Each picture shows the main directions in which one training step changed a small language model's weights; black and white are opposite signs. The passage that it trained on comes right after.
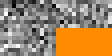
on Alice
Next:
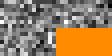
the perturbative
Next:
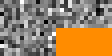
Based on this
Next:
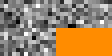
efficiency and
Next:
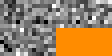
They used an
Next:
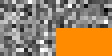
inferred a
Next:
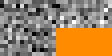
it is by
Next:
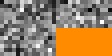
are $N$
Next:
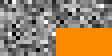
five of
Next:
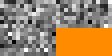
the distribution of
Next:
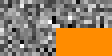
density characteristics
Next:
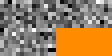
neutrino problem
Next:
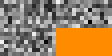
defined as the
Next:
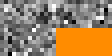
shift and
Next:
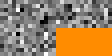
- \mathcal
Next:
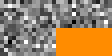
matrix $A
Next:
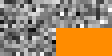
the cross section
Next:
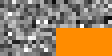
realizations of
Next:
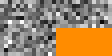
% In
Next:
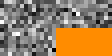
the overall density
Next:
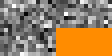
just like
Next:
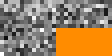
is that of
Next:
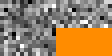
sample captured
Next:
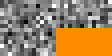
space looks
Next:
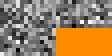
of interest because
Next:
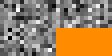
\nu$ and
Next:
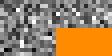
to tighter
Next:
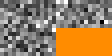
due to the different
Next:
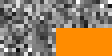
of quantum particles
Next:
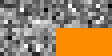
associated with the
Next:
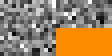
we employ
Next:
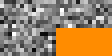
the same head
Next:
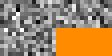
\Lambda +
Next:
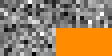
in particular, to
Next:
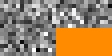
is important to
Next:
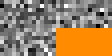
this scheme
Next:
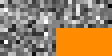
stall start
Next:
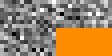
a simple
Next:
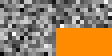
a future
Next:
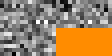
new interpretation
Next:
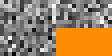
can write
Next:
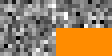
calculations for
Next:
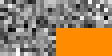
lower frequencies
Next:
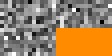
study will shed
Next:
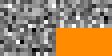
measure, we
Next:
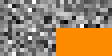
neon and
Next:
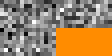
for notation)
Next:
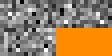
& Without
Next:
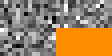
equation. To
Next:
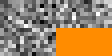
Recall that
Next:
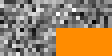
the symbols
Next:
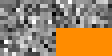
to find the
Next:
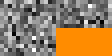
be the same as
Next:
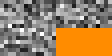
and imaging
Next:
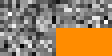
quantity has
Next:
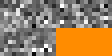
difference between the
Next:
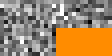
on the La
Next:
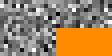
it became
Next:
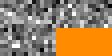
reported in
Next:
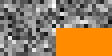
data sample of
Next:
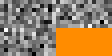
& \tilde
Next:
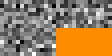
it enables a
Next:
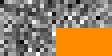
as the dark
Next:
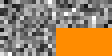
must be
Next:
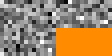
as $m$
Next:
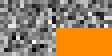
source provides the
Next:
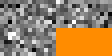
known up to
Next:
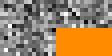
and a given
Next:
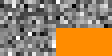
this distribution can be
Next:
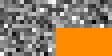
a star formation
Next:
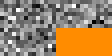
occurs for
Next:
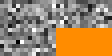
work, we use
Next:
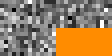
in the image
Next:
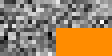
the integrals
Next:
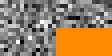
masses, we
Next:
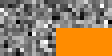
up to room
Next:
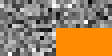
learning algorithm
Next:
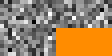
graph was obtained
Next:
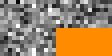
the currents
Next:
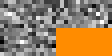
enhance performance
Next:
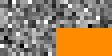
experimental phase
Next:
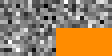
equation of Eq.
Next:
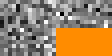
\item a
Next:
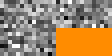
the change in
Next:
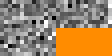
computations on
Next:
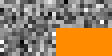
at the moment of
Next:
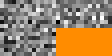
the fitting function
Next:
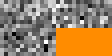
is much
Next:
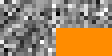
from the slits
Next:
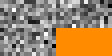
in sum, this
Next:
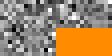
(a) shows
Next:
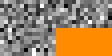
which arises
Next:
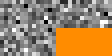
& Design
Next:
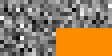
rather than
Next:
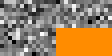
the number of
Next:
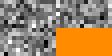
prove this to
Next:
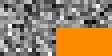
and for a
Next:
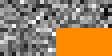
Potential energy
